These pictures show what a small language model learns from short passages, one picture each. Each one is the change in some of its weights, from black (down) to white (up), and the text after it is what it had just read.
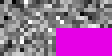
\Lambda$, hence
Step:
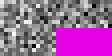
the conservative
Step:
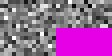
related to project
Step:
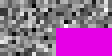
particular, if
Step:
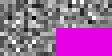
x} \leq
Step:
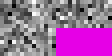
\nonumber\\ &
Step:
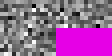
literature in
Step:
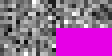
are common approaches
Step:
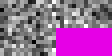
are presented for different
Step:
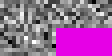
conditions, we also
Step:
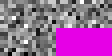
which offsets
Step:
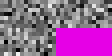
principle find rational
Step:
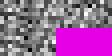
less than or equal
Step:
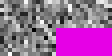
Recall that
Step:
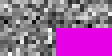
if $G$
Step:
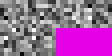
vertical gap
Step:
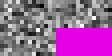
well behaved to
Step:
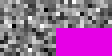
obtain as in Case
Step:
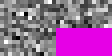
therefore decided
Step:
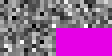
Using spatial
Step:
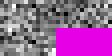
field for rational
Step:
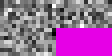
generalize by
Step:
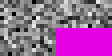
Since then, a
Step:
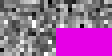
optimal shifts
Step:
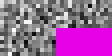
the classical least
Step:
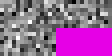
maximal extension of a
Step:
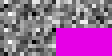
the performance of our
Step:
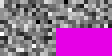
geometric structures.
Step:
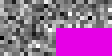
$\sigma >
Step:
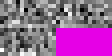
on Riemannian
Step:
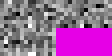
there is a dimension
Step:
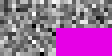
the obtained solution on
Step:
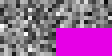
critical point in the
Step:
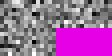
can further show that
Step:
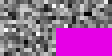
we have the following
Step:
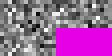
that encodes
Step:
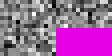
Traces of
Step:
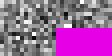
the same value because
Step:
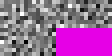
few considering
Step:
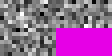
result is a
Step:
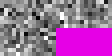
squared error rate
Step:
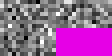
van der
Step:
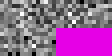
simple objects}
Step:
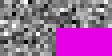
(ii) of
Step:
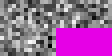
alternating links
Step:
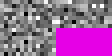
replacing the
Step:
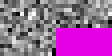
be real numbers.
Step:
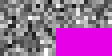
to indicate the
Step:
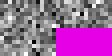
weak Pareto
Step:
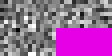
it is clear that
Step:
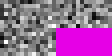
interpretation and
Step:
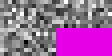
ensures the
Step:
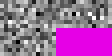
can be shown up
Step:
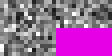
are the following:
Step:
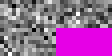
stable, that
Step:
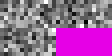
defines a natural transformation
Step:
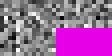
is invariant with respect
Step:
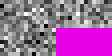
method). We set
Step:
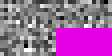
this note is to
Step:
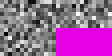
equivalent norm to
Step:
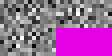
route from
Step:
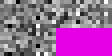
\dx \alpha
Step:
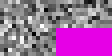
estimation as in
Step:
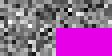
are described in terms
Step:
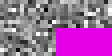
leads to the equation
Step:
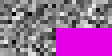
not quite
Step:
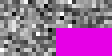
of the linear
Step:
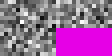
the obstruction to
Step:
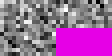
the hypothesis we may
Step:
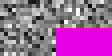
estimation with finite
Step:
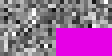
represents a column
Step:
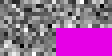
of image of
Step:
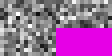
theta constants are
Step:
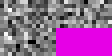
gives the following relation
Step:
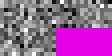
all regions of
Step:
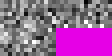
some $m
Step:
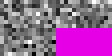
\Gamma)$ determined
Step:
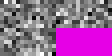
pointing out their
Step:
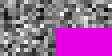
by $Z$
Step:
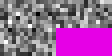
vertices are connected,
